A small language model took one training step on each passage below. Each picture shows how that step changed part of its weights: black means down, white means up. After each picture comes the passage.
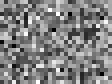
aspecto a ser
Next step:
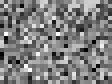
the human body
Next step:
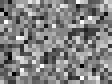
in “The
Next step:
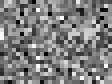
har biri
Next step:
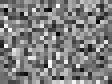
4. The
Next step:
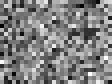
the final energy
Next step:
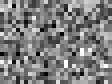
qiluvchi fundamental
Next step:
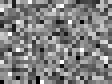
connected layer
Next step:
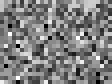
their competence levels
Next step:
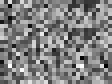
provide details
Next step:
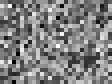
particles were
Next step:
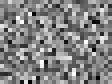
to foresee
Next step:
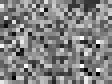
than half of
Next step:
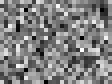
inherent in
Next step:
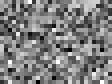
high moral values
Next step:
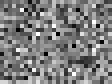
Q2, we
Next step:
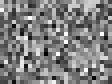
policy in
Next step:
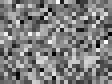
and adds
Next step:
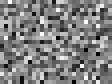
whole of the
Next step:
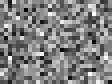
the particular defect
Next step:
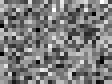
also apply
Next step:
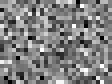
dose half
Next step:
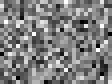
adhered to
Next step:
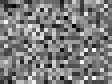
lower than Non
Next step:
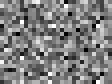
mon jardin
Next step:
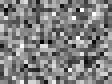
life, but you
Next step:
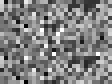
no modelo
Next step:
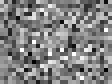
as video
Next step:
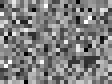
La legge,
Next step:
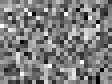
an employee
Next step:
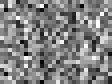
anual das
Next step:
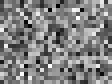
a calcula
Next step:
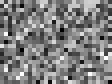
the question of
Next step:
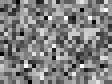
the attitude
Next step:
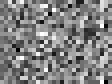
and compositions
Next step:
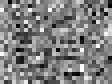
e tendências
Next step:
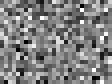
granular va
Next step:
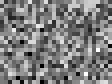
based on an
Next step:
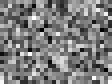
supone una
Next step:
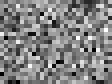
and techniques.
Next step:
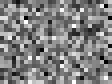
Interference analysis is
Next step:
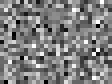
distancia o
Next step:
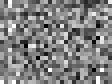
esencial de lo
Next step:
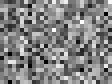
as well as different
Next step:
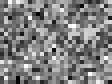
the complexities that
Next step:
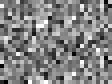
dat invloed
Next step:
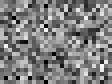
provide personalized information
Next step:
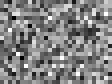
might further our
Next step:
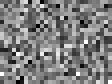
beliefs of
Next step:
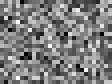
All treatments were
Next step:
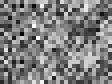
the need for
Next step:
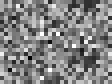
compared to traditional
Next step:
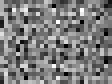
either a
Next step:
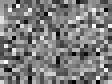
4 are comply
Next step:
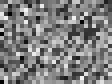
Based on the
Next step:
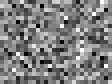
bolalar uchun
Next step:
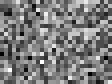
the already
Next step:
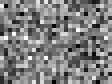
using computerized
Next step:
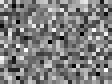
the isolates
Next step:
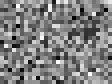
No. of
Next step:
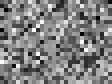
will open.
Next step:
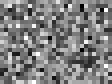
How realism
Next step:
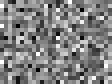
transit times
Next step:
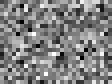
open ball
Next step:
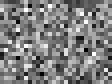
as accessed through
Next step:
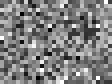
relação de
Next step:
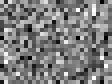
to transfer the
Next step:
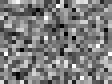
en poner
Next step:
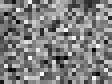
are obtained by
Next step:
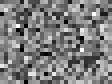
de habla
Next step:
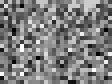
the size of the
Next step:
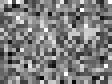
with heavy
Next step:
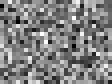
Li J,
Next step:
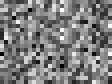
apply the
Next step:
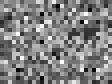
& Applied
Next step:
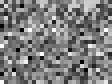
the accuracy of
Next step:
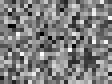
behavior with regards
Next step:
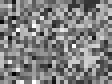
However, not only
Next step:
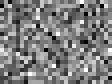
confirme la
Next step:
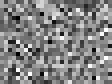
and systems development in
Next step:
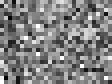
this section as
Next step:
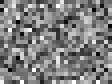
3 responden
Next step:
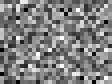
management approach.
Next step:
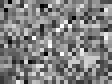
yang berupa
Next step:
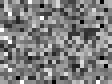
но и на
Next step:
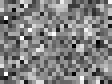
information when compared to
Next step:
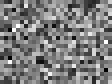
be made available from
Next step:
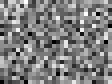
key feature of
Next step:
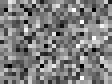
de moderado
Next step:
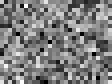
from young
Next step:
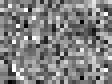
una larga
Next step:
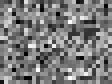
de que nem
